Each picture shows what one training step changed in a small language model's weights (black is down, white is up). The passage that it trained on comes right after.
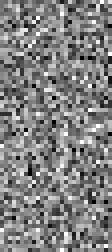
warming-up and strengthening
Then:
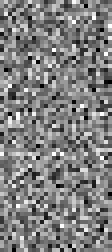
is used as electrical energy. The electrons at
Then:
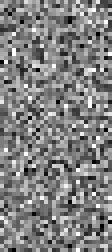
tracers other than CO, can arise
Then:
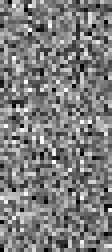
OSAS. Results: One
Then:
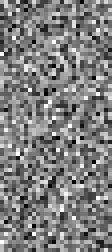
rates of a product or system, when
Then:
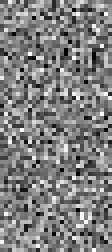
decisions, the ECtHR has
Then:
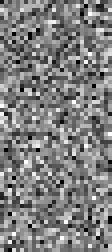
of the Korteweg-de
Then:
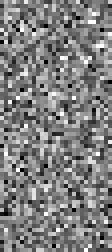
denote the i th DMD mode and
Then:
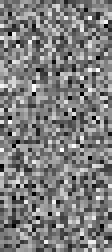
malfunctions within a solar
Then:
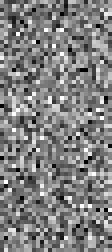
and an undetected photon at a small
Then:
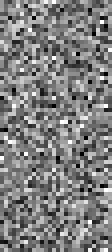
USD/JPY with daily
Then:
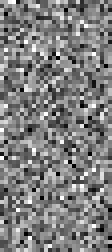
and Arabic interpretations of
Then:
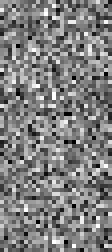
femoral neck in patients of
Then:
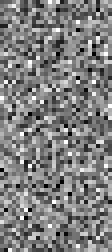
halos of nano-Herz
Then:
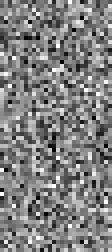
have been used for some decades now.
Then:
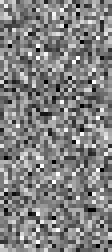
correlations satisfy the relation $\langle
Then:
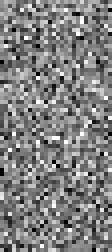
with the primary paths of the
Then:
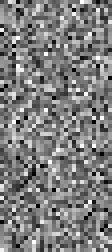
local population. It is also similar to
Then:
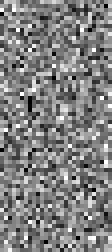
events where a glitch is detected
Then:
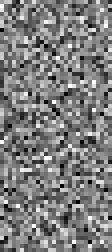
farmed salmon and reduce the
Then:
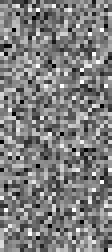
different terms which contribute $N_w$.
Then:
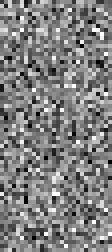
above mentioned property tells us
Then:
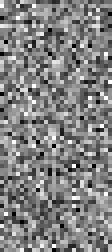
Sugar beet Thick juice
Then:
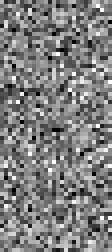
participants who saw the Dance session
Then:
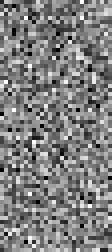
the antidot, with $H =
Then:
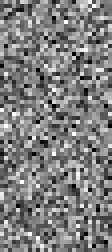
highlights of the extention is
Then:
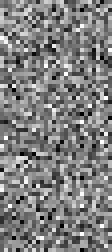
name. As soon as the
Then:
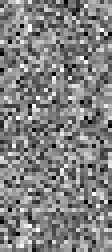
integration around the saddle points,
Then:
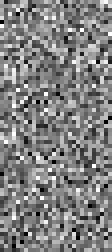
resulting in a virtually
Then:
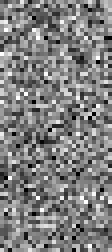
prompt the user to choose from
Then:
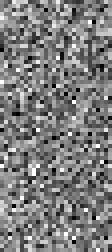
of availability and scaling overhead through a
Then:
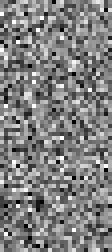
without ABS, stopping distances
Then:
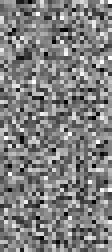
A. Egorov, D. V.
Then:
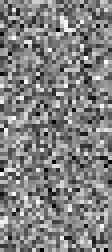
and SI Correlations TA SI
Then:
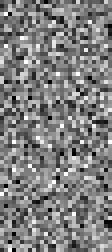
of zeros on the border or
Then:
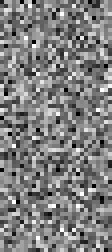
used to do computation deterministically.
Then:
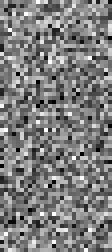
two or more banks unite to form a
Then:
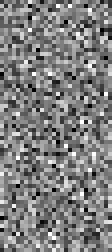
glomerular filtration rate
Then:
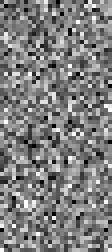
\end{equation} the integrand in the above
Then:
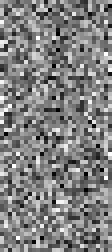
However, this process is often problematic,
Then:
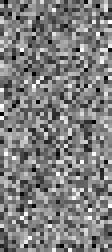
the isotropic regime and thus does not
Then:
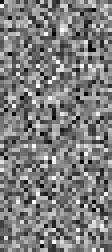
the scaling function, and the force increases
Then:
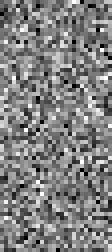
citizen awareness,
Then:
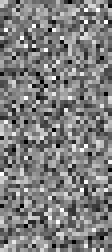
at an elevation of ca.
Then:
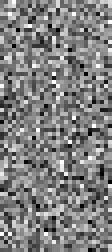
were intended for treating neglected
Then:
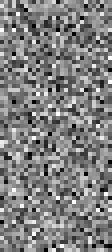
{B.}~\bibnamefont {Marinelli}},
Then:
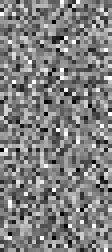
selected as 4 times *psf*,
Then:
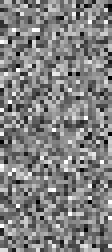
of the $d^2\theta$ integral
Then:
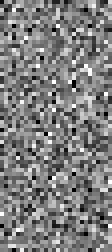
well suited when the single solitonic solution
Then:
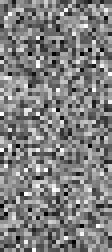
the same situation hold for the motion
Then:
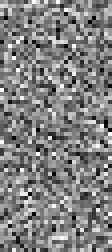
this study. Informed Consent The
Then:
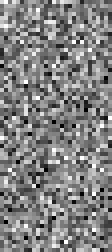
experimental $dE/dx$ spectra
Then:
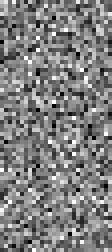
ratio, along 1,152
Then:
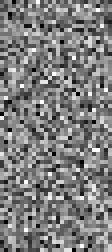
the elongation of the material against
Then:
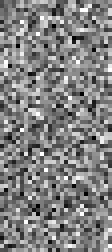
whether they have children or how many
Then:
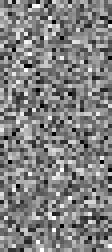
deviation, RH and VPD have
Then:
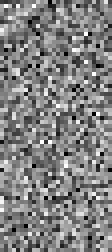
to be the first systematic attempt at
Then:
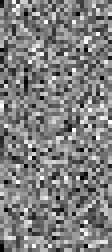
response. The pump adjusts
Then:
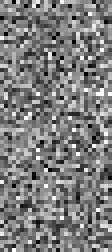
fabricate Ni coatings with
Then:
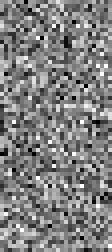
of verbal or written
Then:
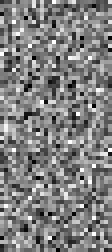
in representation or engagement, but framed
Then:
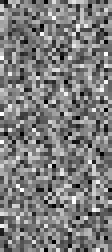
and the images were normalized to match
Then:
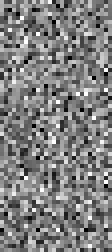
entanglement in a quantum state by its
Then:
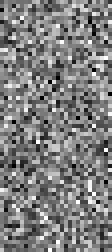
Thus, the inability to separate
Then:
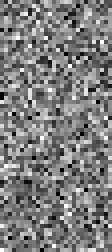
goal of cluster merging is to increase
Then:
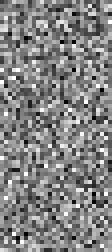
that belong to the set of check nodes
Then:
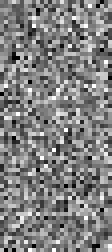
Where, $NPow(U)$ is
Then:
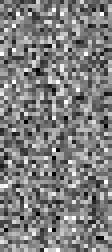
that quasisymmetry is sufficient
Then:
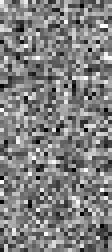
had on admission mostly positive
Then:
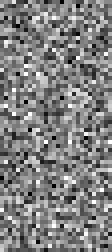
grows, a large gap develops between the
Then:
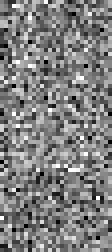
unhappiness to the community at large
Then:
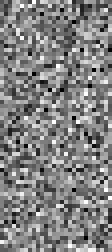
Red MOT I beams. In
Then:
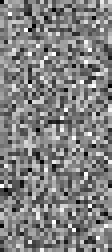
remained the gold standard for the treatment
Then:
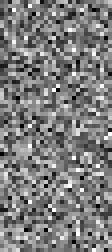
and workload of this augmented system
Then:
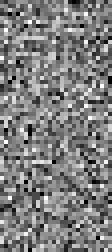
equal to the largest dyadic
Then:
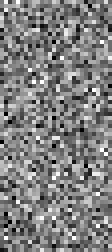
in the $\gamma _{0}$ - frame
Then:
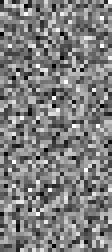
the stabilization mechanism, allowing them
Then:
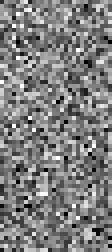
of knowledge, namely by providing knowledge and
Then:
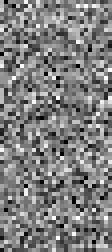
N of Valid Cases 100 – –
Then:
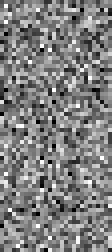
\quad \exp(j2\pi
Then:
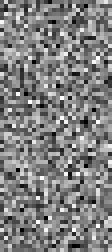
the patient's ability to perform her
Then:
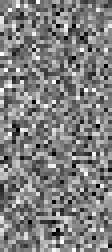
can be utilized for such purpose
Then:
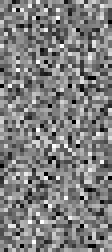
transportation hubs. These
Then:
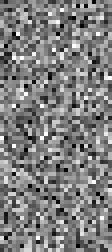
incorporates a number of sensors to
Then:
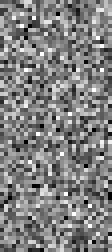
Physics, Shanghai
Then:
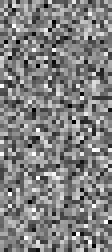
resistivity. Because of the
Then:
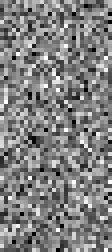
disinfection must be carried out
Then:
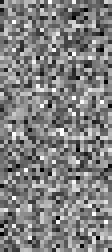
Singles and Doubles is
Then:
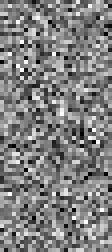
curved quantum waveguides,
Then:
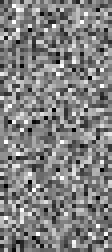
- Changes in the rhythms
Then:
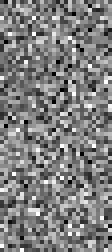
its changing bilateral relations with
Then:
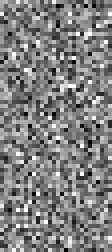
Fig.~\ref{phi} where the solid
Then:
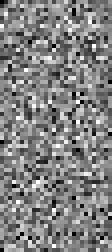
in influencing their actions. The Social
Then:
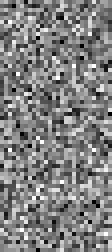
final unconstrained form of the
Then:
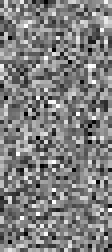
equations and the mass conservation equations were
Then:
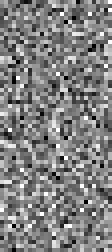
on the power $r$ in this region, given
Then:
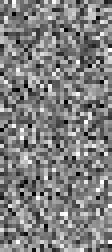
is smaller than the design-based HT
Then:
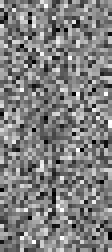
nematic transition in harmony.
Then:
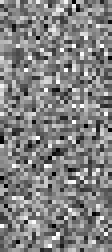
before they collapse.
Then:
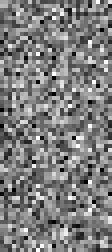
general enough to incorporate the studies of
